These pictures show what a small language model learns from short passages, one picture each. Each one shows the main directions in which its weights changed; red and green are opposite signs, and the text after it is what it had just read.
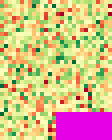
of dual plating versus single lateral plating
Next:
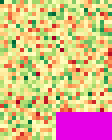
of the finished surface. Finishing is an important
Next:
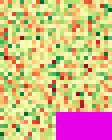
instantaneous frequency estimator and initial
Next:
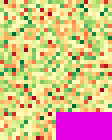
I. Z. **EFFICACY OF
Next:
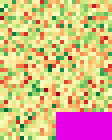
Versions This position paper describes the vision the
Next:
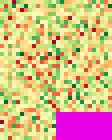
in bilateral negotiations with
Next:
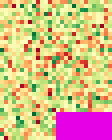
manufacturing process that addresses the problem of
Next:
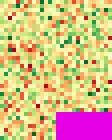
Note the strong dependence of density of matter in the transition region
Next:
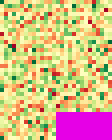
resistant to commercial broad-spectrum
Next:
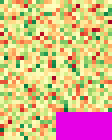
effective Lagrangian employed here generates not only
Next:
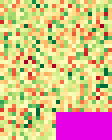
high level. Adhesion of MNCs to
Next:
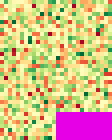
data points in the Bengali Song
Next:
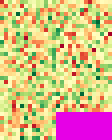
Cocomo model equation (2). b)
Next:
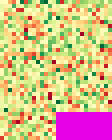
have to go to traditional publishers to sell their
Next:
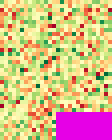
the volumetric and deviatoric strain
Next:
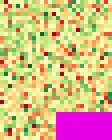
the adoption of new optical devices and configurations,
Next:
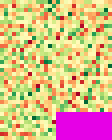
and pathological nature of the disease is limited leading to
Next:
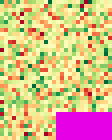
OF ELECTROLYTIC
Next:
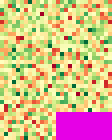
to the reduced AMOC leads to the influx
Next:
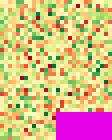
(RH) conditions of an RD, the
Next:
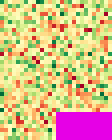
is known not to have any local degrees of
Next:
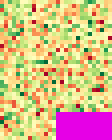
Patch Log Likelihood
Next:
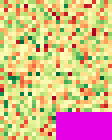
the stellar and DM components have been studied for the
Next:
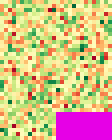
nine and six time bins, respectively, so
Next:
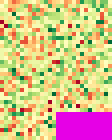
A \rightarrow B$ and $\varphi:
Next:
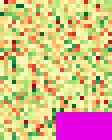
(or mean circulation). \begin{figure}
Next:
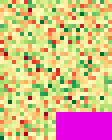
therefore be added through ground system table updates
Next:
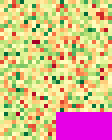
at 215 °C with 2 min holding
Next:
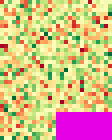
is important to define at a more global level how
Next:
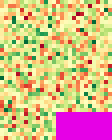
used to inform enforcement and preparation for
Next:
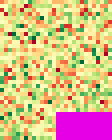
demonstration into two parts: correction of
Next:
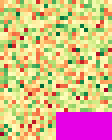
declare that they have no competing interests.
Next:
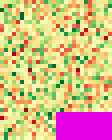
results and conclusions of our analysis are summarized
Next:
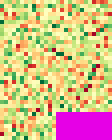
constraint hinders creativity is an
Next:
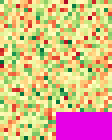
waterbirds (8). The Study
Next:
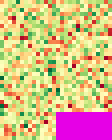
prior to compilation and execution on hardware.
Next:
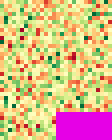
fields of political anthropology and sociology,
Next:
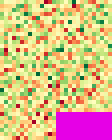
media greatly impacts the company's environmental performance.
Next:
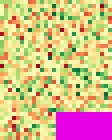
of several areas outside of the core speech processing
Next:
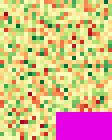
program-specific modules (2,5
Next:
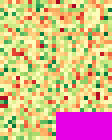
not often fatal (Rzasa
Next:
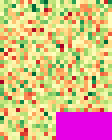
\advance\pageno by 1
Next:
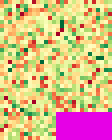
the tendency to read the content on the web
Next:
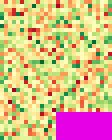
means that the Purcell enhancement - and the
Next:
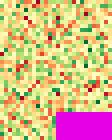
NVIDIA A100 GPU and the
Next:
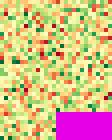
I. Lecture Notes in Computer
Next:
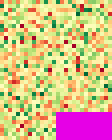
Yang-Mills theory. Over the
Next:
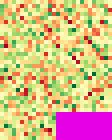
and short on stocks whose characteristics are below the
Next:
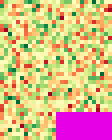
discussed by \cite{williams14}.
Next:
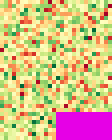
confirming successful synthesis and purity of the
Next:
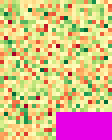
energy density. Thereby, the dynamics of the edge modes
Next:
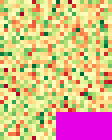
reduces the efficiency of the fuel cell,
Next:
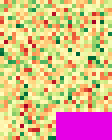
in agriculture may help solve the problem of global
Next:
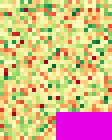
quality of a leader: 'I don't
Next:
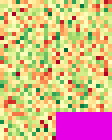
Run 2 has proven to describe the detector
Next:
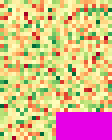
well-known mK-dV equation that
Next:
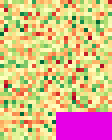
$ stand for the electromagnetic form factors of the
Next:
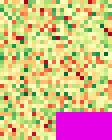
value. Also, this calculation describes in
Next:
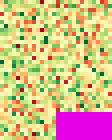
percentage of remaining nodes is $q_2$
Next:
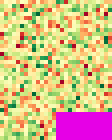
Media EPIC-WE Empowered
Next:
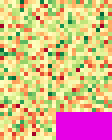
of cultural events that enrich the social and economic
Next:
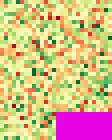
of female cancer aged 15 to 44
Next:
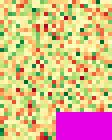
fever (86%) as the most com- monest
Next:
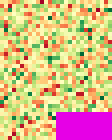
the PCO study. Data Availability
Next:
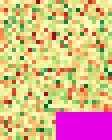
the two-neutron separation energy of
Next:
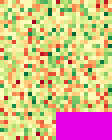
Ahchiyska¹, Martina
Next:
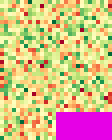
Abstract—Electron Beam Melting
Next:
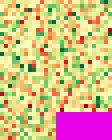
and reduce the colour quality²³). Durian
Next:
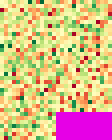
not check their notebooks. - There is a
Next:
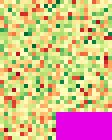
arise. In a very real way, we have
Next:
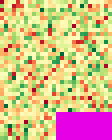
In summary, a technique that allows the direct measurement of
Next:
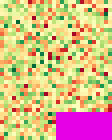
sensing redundancy of a typical location in
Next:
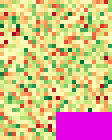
of the input signal to classify. Our work shows
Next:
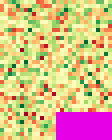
Website; e-Commerce 1.
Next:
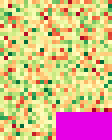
where, besides the perfect fluid, a
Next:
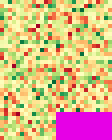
computed by using Equation \ref{H}, but
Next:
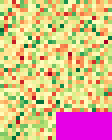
vehicles to participate in the
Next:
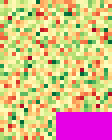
density of the dust as \be \mu ={
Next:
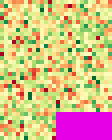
Eng. Part J J. Eng.
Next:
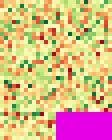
Perez-Sancho et al.,
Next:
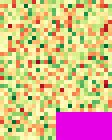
with ACLs where the attack traffic might
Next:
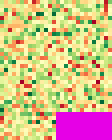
sign changes intrinsic to quaternions that
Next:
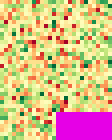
interaction method, and articulated a set of
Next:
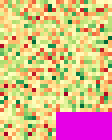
factors that Twain, the great observer of
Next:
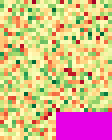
results, the ground state of \cas\ is a
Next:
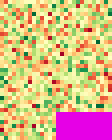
0$ material brings about a passband,
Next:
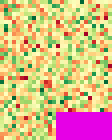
at its peak. Basically, a lower
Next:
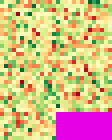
in the diet can relieve common symptoms
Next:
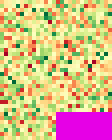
the number of items in the scale,
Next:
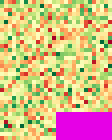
of atomic activities showing disgust
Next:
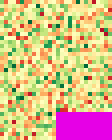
to make it possible to distinguish one pulse from
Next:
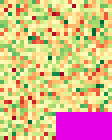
the law and necessity to retain the
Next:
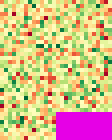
suited national interest and deviating from the general EU
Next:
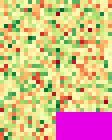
2011). Another compound present in
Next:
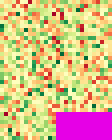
amplitude of gluon radiation in QCD,
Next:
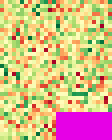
method preserving to choose the fastest and
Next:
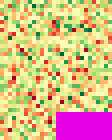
with a 3x3 kernel, and these
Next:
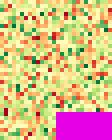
1% accounted for coagulation defects whereas
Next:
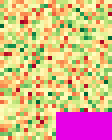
function) agrees quite well with those of
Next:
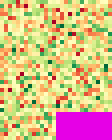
{\bf Proof:} We follow the model of
